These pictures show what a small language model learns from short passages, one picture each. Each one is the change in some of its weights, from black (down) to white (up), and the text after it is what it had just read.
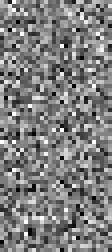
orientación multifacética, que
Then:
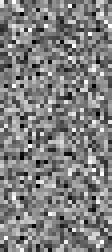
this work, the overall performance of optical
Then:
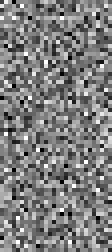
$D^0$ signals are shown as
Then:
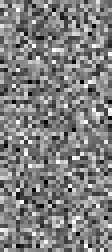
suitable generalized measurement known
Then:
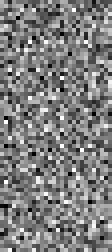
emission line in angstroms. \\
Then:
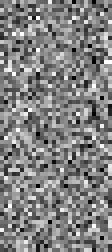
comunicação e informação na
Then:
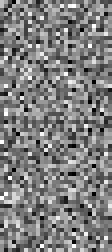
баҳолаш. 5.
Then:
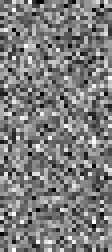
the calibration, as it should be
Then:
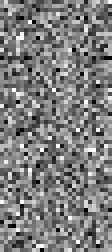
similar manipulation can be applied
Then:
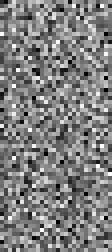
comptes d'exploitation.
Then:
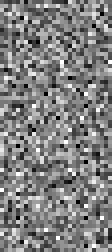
but this choice makes more
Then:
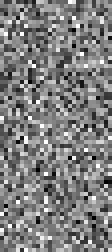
impact of the much higher
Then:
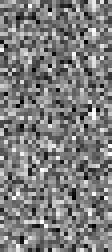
varying initial conditions, and the
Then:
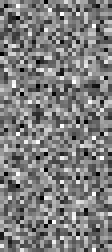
terms of the bias voltage and
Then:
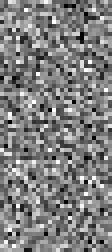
б. 6. Умиров,
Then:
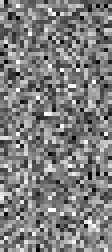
terms of the root densities in
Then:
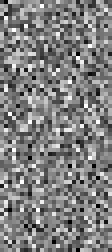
% Nº Respostas
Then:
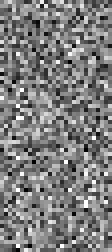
convection. The mean temperature in the
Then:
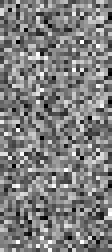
muestran su escaso
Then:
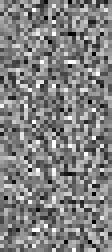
мощность потерь в
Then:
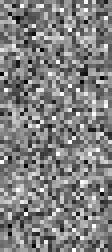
et Gwilliam (2014) et
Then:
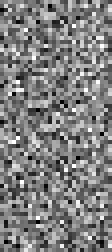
cosine annealing learning
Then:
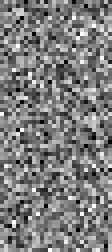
analysis phase focused on the material
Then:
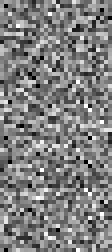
C km, respectively. }
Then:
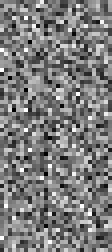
around 900 kHz. As a
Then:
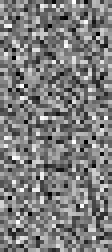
is sharper at higher lattice
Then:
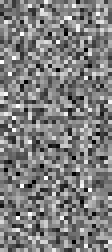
Fernsehen und Streaming
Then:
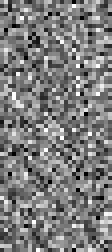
della densità minerale
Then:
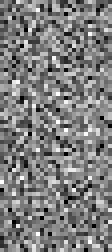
which the transition softens into a
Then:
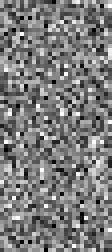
orders of magnitude
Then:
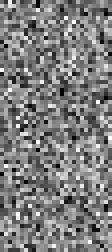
out background noise so that the
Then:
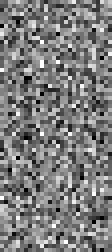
“**wild**” epitet
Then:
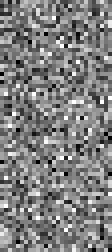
reconhecimento social de quem a
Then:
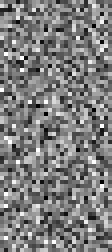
is generated at a position of a
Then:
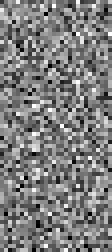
Mistral 7B and has been
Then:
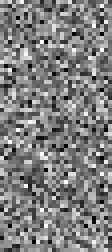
\alpha)$ asserting that $\alpha$
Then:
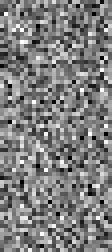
found compatible results. We use the
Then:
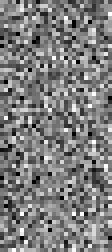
first two of their vectors, which are
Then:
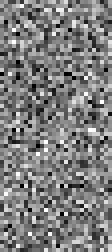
required IP core from all
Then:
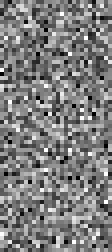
binary systems. Survey for
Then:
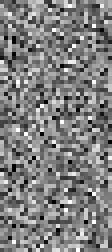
давлат ҳудудида
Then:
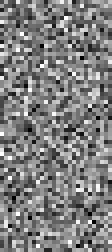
Standardize Edilmiş
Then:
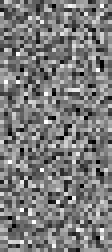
вигляді дуже
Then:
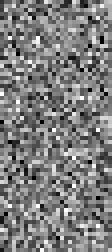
Then, subsequent cantilevers
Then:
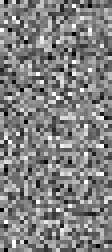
которых покрытием
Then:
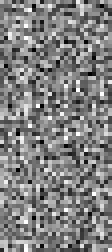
ҳақда терговчига
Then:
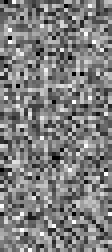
value is finite. We derive the general form
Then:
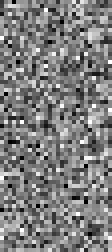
Arnold Publishers,
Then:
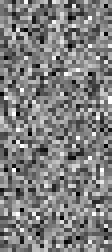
**The System of Athletes'
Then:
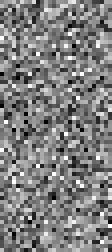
que frequentou um ou dois
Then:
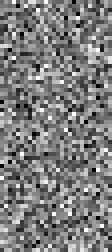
transparente de polietileno de
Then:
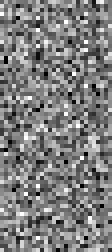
fraction $f\!f$
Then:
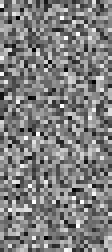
UV emission from GRBs is
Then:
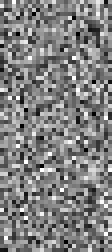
considering the effects of noise is
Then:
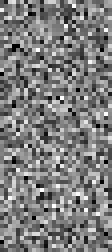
a tecnologia se apresenta
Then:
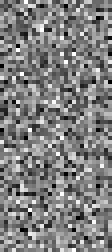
so'zi lotincha
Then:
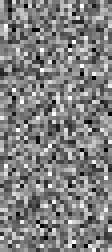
Laplacian eigenvectors
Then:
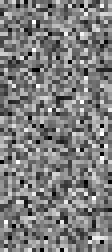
is a remarkable agreement between the
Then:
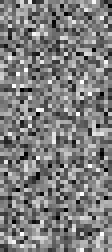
$\Gamma_2$ is the width,
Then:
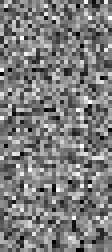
baryon ($\mathcal{B}$) and
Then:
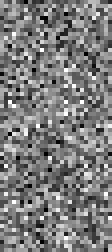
that the number of mutual contacts
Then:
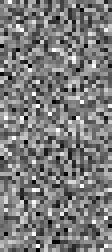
consists of five questions with a
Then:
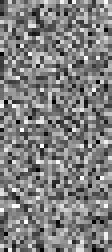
penelitian ini adalah
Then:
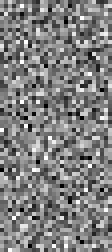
faoliyatining katta qismini
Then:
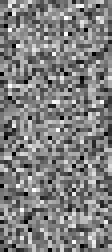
do luto entra em cena,
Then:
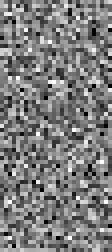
in earlier stages of drug
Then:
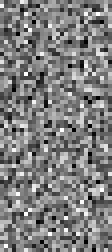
theory (solid black line) and
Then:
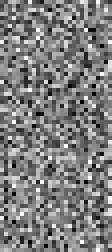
the resonant flux to fall
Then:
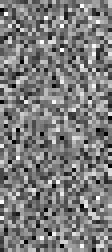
carrier relaxation emerges
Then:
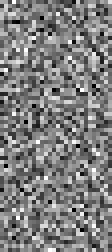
overlap to have a good
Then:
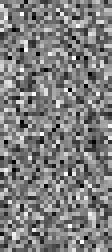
in full details the resulting
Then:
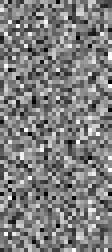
etilgan. O'GP bilan
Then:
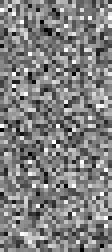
diritto d'autore. -
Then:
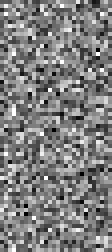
of the shape of the periodic
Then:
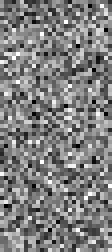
ring $r_{\text{max}}$
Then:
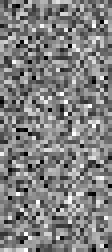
case as $S^+ \rightarrow S$
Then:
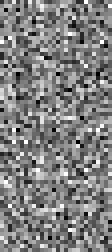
этилган жиноятига
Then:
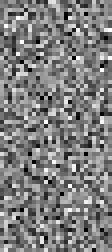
в большей степени для
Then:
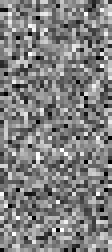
al. 2006). Majoritatea
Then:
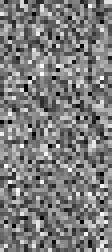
in time. This would have to be done
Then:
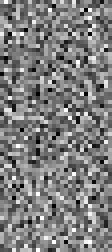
result depends on $n$. However,
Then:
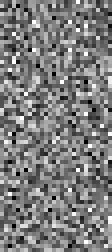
for intra-configurational
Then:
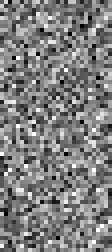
deux organismes 121 et
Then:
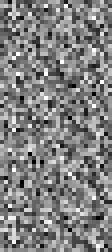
work was supported by the National
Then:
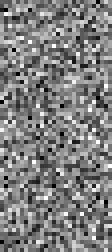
a topic of interest. Before
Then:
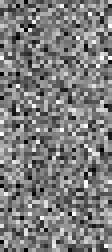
socialement responsables que les
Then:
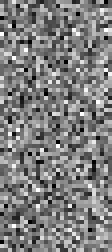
in two cases. \begin{itemize}
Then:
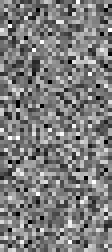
policy and economic growth
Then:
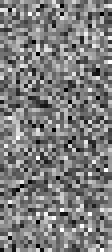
to the nanometer scale. This
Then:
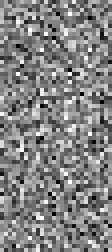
Hawaii under Cooperative
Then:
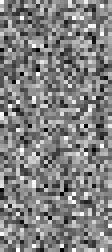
данной ситуации при
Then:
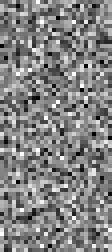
do planeta. Ao integrar
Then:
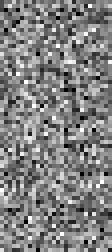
этапов развития этого
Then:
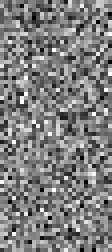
velocity. Note however,
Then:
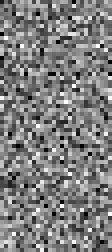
значении планируется
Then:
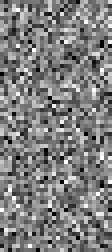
well-defined values for all variables
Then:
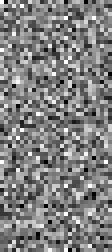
\emph{both} $F$
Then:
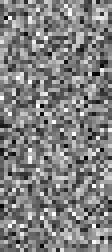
Feruza Rashidovna
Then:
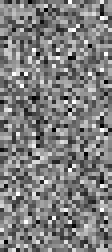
does not change in the update so
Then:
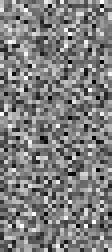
ба ин китоб, бо
